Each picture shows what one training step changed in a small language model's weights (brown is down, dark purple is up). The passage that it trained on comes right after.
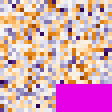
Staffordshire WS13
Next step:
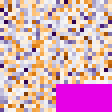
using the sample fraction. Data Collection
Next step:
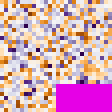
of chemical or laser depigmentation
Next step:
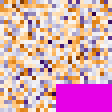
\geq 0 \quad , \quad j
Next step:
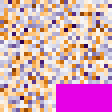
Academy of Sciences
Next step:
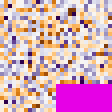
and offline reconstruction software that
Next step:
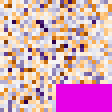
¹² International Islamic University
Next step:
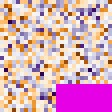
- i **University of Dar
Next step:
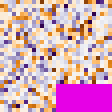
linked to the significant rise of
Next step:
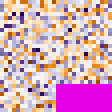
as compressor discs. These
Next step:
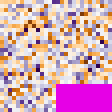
other TCP variants. The previous
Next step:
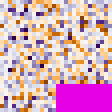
nurturing settings, and
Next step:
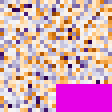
loading on actuator but also it
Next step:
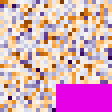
student agree that OSCE had
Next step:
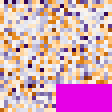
the activities that take place there need to be
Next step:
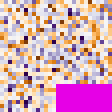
taken from them. As a result of this
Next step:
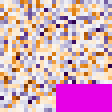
we also found the best electrospun parameter
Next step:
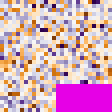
compact and it contains some very
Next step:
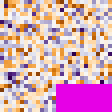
attacker replays an old PMU
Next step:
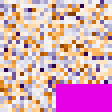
times in UNESCO decisions and
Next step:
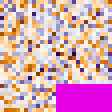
diabetes was lowest. A
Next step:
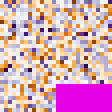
conducted by Tutuş et
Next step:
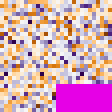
the transparency of tendering
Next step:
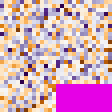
the course to would-be technicians
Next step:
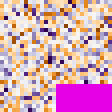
with the directive of the
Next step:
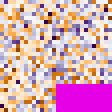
Violation of ethical codes
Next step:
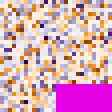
UK ⁱⁱ The report
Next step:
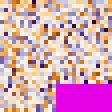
thrips in breeding lines
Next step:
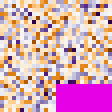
adaption to this upcoming scenario
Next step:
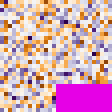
Initial attachment of both cells
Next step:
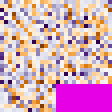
reflection coefficient phase of the open unit cell
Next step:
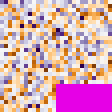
readability and customers' satisfaction;
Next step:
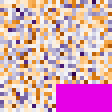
NCP Hosting organisation
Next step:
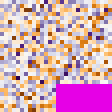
increased to 800 l/min per
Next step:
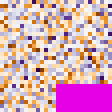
Hydroxide and Mineral
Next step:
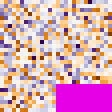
exploitation and insecurity of life
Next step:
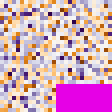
at the same time using the observable
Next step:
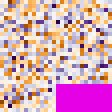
company should hire such HR
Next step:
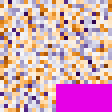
and secular texts that have been
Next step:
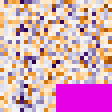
workers, their samples are very much
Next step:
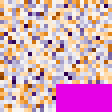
the heights of the strut, calculated
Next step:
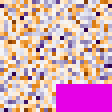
its Comparison with Class I-
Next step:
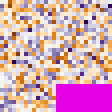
*PB2* gene that
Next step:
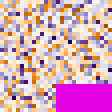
main psychological mechanisms of the formation of a
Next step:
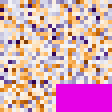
city environments (Ewing
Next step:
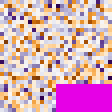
*in vitro* anti-inflammatory
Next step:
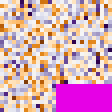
Recommender System Domain
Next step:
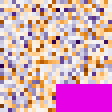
then runs the input program. After
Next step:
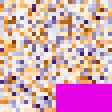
The declaration on the Human
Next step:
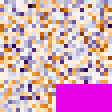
according to the similarity in the underlying
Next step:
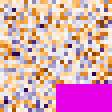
the Ecumenical patriarch
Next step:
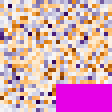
time, they engage in practical
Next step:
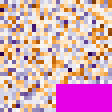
unity of China's allies.
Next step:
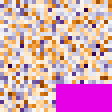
schools. The rural areas should adopt various
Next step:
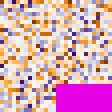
“proletariat organizes itself
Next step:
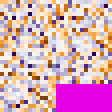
relate to cinema, how
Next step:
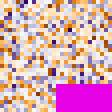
increases with the growing of feed speed and
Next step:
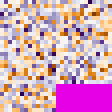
impact of excess weight on her
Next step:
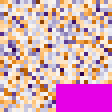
bright sun into a mere
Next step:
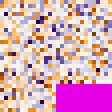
tensile strength (bursting
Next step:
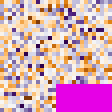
infinitive cannot take all personal
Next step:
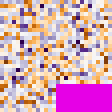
are effective in meeting their psychological and physical
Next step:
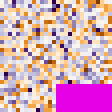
3) compared to graft alone,
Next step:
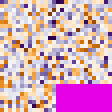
Printed microIC interconnections
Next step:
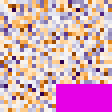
and are not borne by the
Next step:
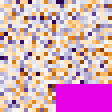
the required evidence for those receivers in
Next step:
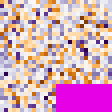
and the Protocol against the
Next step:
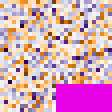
improperly collected samples were excluded
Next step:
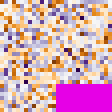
proposes an approach to build in situ
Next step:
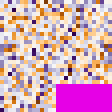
with uncertainties shown as gray error
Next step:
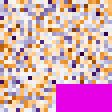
thermal-hydraulics, and
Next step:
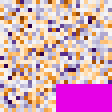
an oil bath for 2 hrs
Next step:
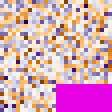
products we had 2 maternal
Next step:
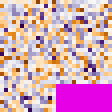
on the previously provided rate models and
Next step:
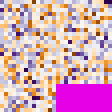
technique is imaging. With the help of
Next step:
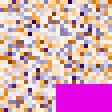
more appropriate. For example, as seen in
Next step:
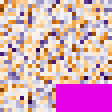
The biggest area for improvement across
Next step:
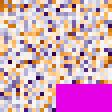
based on the method that concerns us in
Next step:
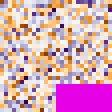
while both sexes use computers and the
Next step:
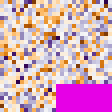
network components that attempt to distort
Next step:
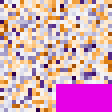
and musical performances, as recognised
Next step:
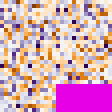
paper can help to achieve that goal.
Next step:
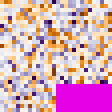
other much more advanced methods to be
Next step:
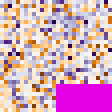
distinction, as a series resistance
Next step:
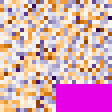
Rachel Patel Emre
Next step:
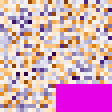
vulnerable due to its higher cost structure and
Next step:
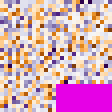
inhibitor-based regimens. All
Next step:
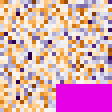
the integration of FMECA
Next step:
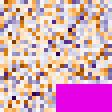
by creep computation of the
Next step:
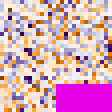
and 6 females in Group 2 as a
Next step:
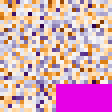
natural needs. Accepting this concept requires
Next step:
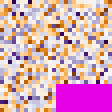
the “MPI_Wait”
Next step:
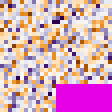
acknowledge and register that they
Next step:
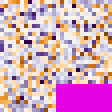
will be observed for changes in their behavior over
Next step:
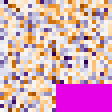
proneness to risk behaviour such as
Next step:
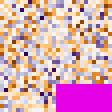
tetrahedron elements were used to
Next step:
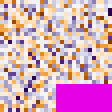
in which absorbed energy is less than
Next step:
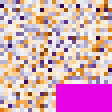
cells of *E. coli* were
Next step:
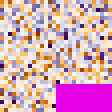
macroalgae at 445
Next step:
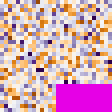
the quality costs can be categorized into
